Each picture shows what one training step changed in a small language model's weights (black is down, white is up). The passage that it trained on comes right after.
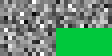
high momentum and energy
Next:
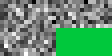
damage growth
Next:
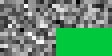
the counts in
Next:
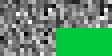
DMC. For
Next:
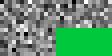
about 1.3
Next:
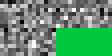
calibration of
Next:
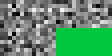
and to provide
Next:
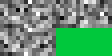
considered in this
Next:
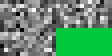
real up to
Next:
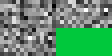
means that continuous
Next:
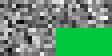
c \eta$
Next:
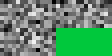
of the research
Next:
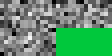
of increase from the
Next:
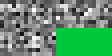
to the conventional
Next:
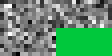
it offers both
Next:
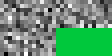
configurable life
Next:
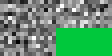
components parallel to
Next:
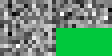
(PAC =
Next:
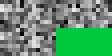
the implementation of the
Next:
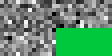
initial configurations
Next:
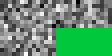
the sake of
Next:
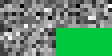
executing the
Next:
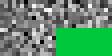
C (incidence
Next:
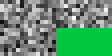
the enhancement
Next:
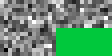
Rd Sg
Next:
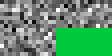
theoretical perspective,
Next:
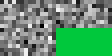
the highway
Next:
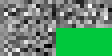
(Wang et
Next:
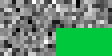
the proof we
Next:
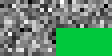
brane matter
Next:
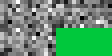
without a physical
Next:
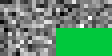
and loaded through
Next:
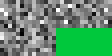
the edge mode
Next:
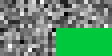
for plotting,
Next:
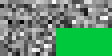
\eta$ but
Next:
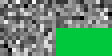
was carried out.
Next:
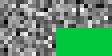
Article 1
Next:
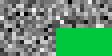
value, to
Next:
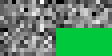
sample is,
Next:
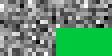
the black-box
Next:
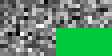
is between 600
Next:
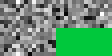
and we obtain:
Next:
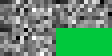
included in the model
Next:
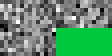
improved the fit
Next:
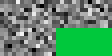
is the problem for
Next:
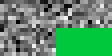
ionized iron
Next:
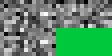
classroom activities
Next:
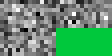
likelihood of
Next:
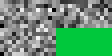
observations, which
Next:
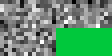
the dark energy --
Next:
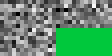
to be established and
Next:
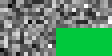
colonization and
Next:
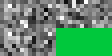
because you participate
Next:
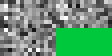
consider the charge,
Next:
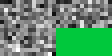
and third
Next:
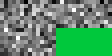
transport be of
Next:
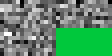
the possibility to
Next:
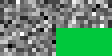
are business
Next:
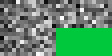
are observed under and
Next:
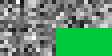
others when
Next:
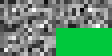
out in labor
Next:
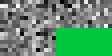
also for the
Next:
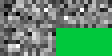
really efficient
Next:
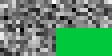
the crack
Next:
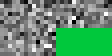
of feedback
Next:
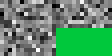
significance is
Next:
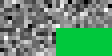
and Dirac
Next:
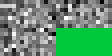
value obtained from equation
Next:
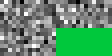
There exists the
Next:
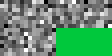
experimental tests on
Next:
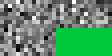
surprises defined
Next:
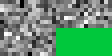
the polarization current
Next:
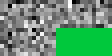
redistribution of
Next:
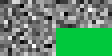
injected into
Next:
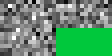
signature of a
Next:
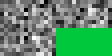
is in the
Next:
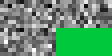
Office 15
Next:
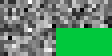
perform well in
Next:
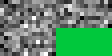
approaches failed to
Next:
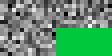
state - for the
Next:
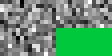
the results, it
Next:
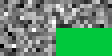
temperatures show
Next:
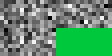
modes, of
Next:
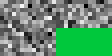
detect SF
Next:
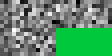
the period of
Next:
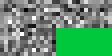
brought about
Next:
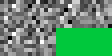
infection control in
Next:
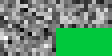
A significant interaction effect
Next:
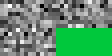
itself. Since
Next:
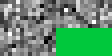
have already discussed their
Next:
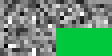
where the left panel
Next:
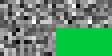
corresponds also to the
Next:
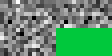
supports the
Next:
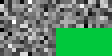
about one year
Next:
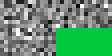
that 22 students
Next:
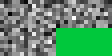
of uncertainties
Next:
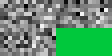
value. This is
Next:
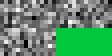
strategies against
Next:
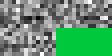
continue discussing
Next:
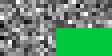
industry, as
